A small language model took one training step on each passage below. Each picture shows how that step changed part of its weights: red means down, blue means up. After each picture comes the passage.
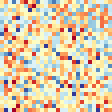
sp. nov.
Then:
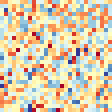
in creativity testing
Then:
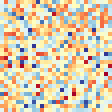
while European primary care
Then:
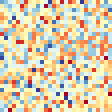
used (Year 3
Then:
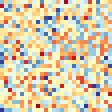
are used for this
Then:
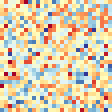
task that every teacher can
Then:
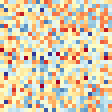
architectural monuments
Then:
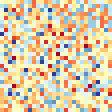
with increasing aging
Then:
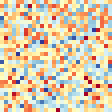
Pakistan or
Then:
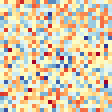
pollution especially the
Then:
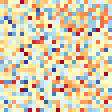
complex sport as
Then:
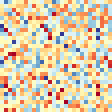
were then computed for
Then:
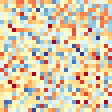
year, despite significant
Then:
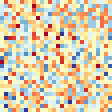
up by 1 mm from
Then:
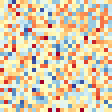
presentation, we have
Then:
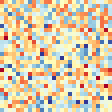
that characterized different
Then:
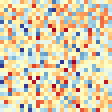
is always satisfied
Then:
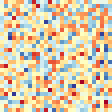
interesting example involved an
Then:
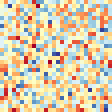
intended goal.
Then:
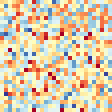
experts from both the
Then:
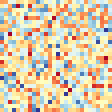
LA, et
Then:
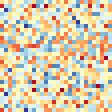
be therefore assumed that
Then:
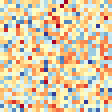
metrics is
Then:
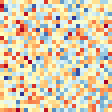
authors propose a
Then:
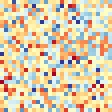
were favourable
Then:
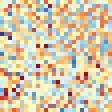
various communities. These interactions
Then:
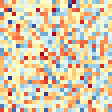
and HPC algorithm
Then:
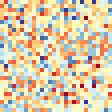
the electrical
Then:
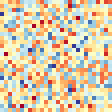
is perfectly
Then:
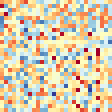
It is always so
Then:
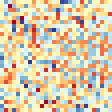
all over his body,
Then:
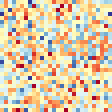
present a nonlinear
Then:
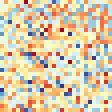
network approximation error for
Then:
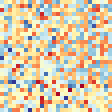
program element within the class
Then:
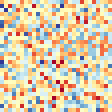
ROSAT and
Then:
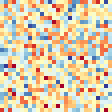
T with rTMS
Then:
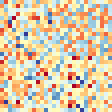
acceptance that add
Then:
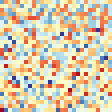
be correlated to
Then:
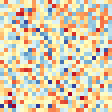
to their 2010 baseline
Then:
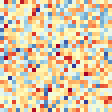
convenient prices,
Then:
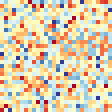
were: virological
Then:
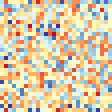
pixels obtained were
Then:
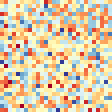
module was effective in
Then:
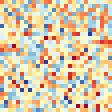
that it can be
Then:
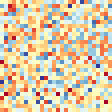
of follow-up,
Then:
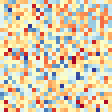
oxygen atom
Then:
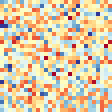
the spectra show their
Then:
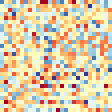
inhibitory subunit
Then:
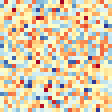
the accelerated
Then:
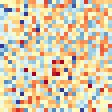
grain quality and a
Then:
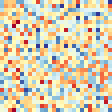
are red. 4
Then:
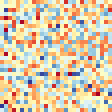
compared with those not
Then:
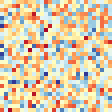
different classes in the
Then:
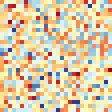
vertical bottom
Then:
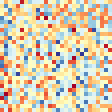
density, diversity and
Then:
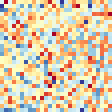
and use it for
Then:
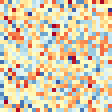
and staying
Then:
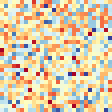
oversee the
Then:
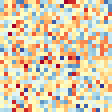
his mind.
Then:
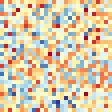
the weak interaction,
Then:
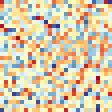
education Cognitive development
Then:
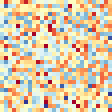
objectively without any external
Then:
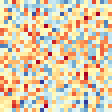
new bioactive compounds
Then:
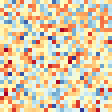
equation. Here
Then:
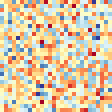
the current sensor software
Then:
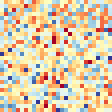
of PCA scores
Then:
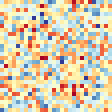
agronomic conditions,
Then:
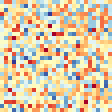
clear and data is also
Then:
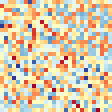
in the least reactive
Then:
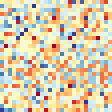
the most prevalent
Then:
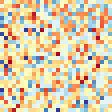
different, and the value
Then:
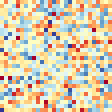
second preferences respectively among
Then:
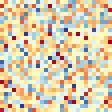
Journal “Symbol
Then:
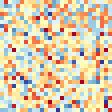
velocity before the
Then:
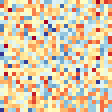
each 1% increase in
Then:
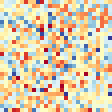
learning (ML)
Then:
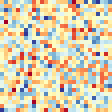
a sonic performance.
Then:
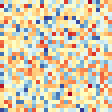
the mechanisms that are used
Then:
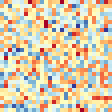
though it appears to
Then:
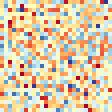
the Virtual
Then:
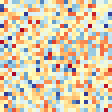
certified by the
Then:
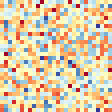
este estudio
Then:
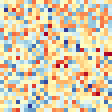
with joint disease commonly
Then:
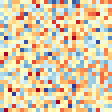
de Drainage
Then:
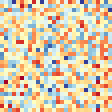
used directly for underground
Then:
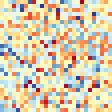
rate over a span
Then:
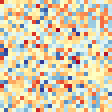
She observes that
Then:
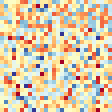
open to software applications and
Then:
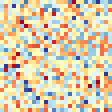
any sort of event
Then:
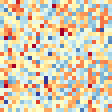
and morphological
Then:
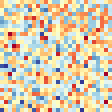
T , we can
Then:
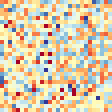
Germany). Cases
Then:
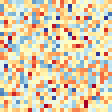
in traumatic and
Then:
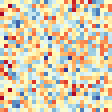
with aquatic
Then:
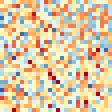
different. The higher the
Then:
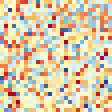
family physician may
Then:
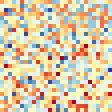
by close proximity
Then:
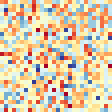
in July,
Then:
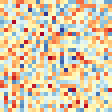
Disease in
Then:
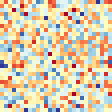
less strange and
